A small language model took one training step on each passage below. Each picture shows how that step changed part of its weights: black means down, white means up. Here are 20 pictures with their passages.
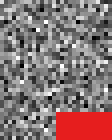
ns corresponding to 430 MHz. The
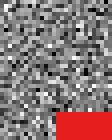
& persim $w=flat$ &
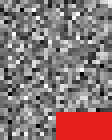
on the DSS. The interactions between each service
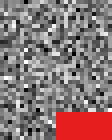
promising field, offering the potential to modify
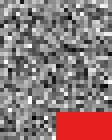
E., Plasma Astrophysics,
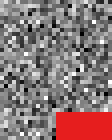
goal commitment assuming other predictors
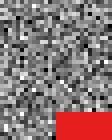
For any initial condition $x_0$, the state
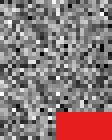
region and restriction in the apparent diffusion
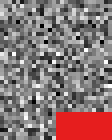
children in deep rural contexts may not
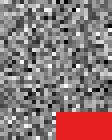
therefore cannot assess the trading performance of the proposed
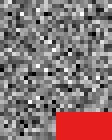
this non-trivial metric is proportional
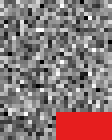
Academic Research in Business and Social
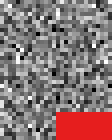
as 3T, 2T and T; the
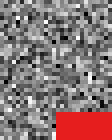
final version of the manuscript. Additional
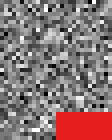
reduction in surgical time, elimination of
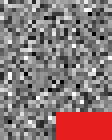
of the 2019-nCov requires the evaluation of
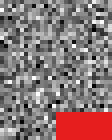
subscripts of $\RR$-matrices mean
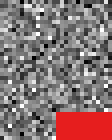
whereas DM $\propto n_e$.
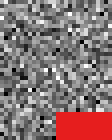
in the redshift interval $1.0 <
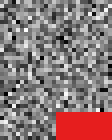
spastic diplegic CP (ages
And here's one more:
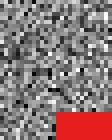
of that system, the problem of choosing optimal
